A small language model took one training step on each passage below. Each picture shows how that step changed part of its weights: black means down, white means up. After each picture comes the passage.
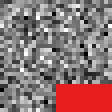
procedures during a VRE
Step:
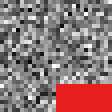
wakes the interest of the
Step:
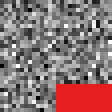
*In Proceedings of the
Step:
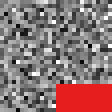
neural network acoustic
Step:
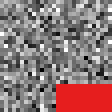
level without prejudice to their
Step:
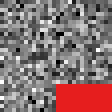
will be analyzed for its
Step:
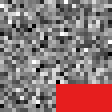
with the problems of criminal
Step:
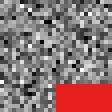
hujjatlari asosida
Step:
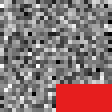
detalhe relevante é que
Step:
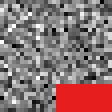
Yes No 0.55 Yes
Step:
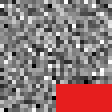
de recursos disponibles
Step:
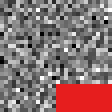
techniques for digital
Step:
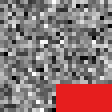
Master Thesis,
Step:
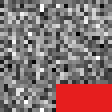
soil, and air samples were
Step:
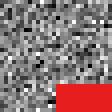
elde etsin diye
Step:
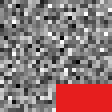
- down step?
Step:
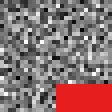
и в древесине
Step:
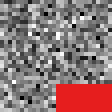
MAT's points Each
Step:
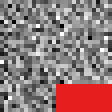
de uma teoria fundamentada
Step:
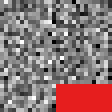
critical necessary steps to
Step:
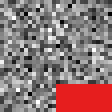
e hospitais, o
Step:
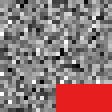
is needed to cope with
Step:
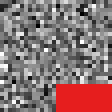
reduce emissions and the impact
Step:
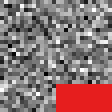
bir shaxsning moddiy
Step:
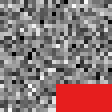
2 RANS inflow models of
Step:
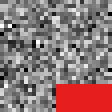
supports rApps
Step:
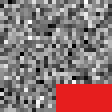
DOE, the experiments were
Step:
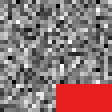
hand, when Fungisol
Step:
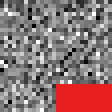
в подлиннике,
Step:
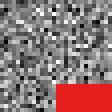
explore intimately the
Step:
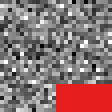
Qonuni (eski
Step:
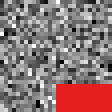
the 2030 Agenda for
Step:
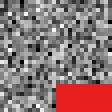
to assess accurately the
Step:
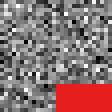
peroxide were used to
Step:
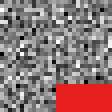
wish you all the success
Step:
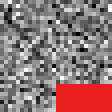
in the Implementation of
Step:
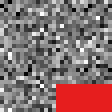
pada tanggal 3
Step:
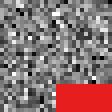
crossroads where sustainability
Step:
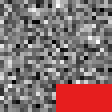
3. THE DATA The
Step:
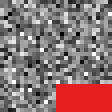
level menu items */
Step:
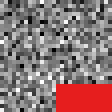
and authorized to use the
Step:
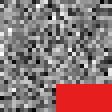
Klaproth J. The
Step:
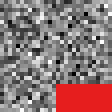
Industries in Small
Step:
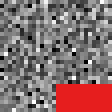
settings including as an
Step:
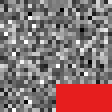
tipi di cura,
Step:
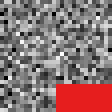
to make informed decisions about
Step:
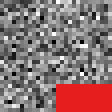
плотностью 17,
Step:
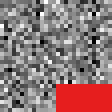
(gap Yusufbek
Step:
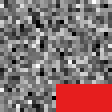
держав, щоб не
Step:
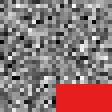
frente da representatividade de
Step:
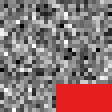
Roving detection utilizes
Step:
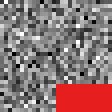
several fundamental results on
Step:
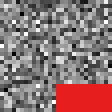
handover which can be very
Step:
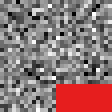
of multiple therapeutic
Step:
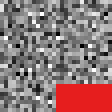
showed In Ulcerative
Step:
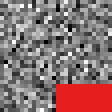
foram publicados, define
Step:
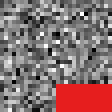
5. CONCLUSION
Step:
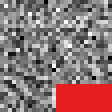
witness to our Faith.
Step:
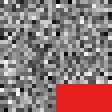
practices on academic
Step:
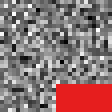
ilmiy jihatdan
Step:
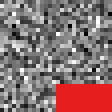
due to the high coupling
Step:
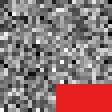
wild type (WT) was
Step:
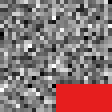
turning point in the attainment
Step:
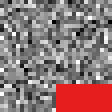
articles científics a
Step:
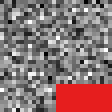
spočíva vo
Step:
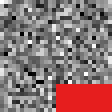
incrementan las similitudes
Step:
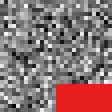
school-starting age of
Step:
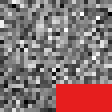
combination has been defined by 6
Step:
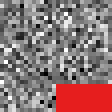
datasets please consult
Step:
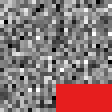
no se aprende sino para
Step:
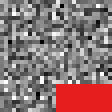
o‘shishi 7,4
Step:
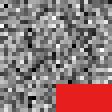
Ps of Public Health
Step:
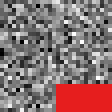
there is no explanation for why
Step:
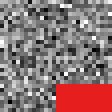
preservation (image 1).
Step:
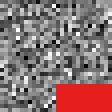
bazaga “-“
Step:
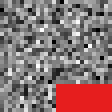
a desenvolver habilidades
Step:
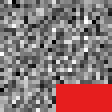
grupo pues ha servido para
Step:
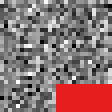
settings I , the set of
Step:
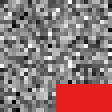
northern wall in the
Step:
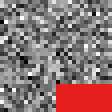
'enfants' qui
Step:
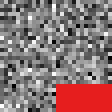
passes away.
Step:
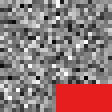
pathogenesis. In the
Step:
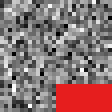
\text{ -- for ACM
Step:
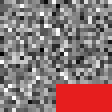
biológicas de
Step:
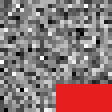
^{14}C accumulation
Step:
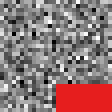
om de flexibiliteit
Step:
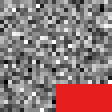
of application, exploring the
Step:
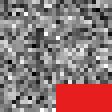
wird in einem
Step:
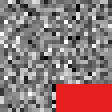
was then excluded.
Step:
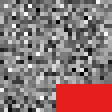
Navoiy kabi
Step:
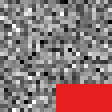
de devoir et de justice
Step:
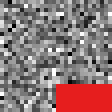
remember details of
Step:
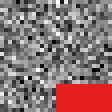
the pathogens that cause
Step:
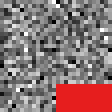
supervisores é a
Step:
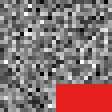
tahlillar shuni
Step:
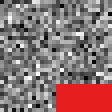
and recover from failures
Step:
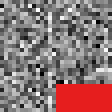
in an upper direction
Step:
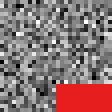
The result of the study revealed
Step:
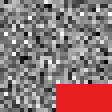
ijodi, xususan
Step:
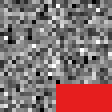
that the users' digital
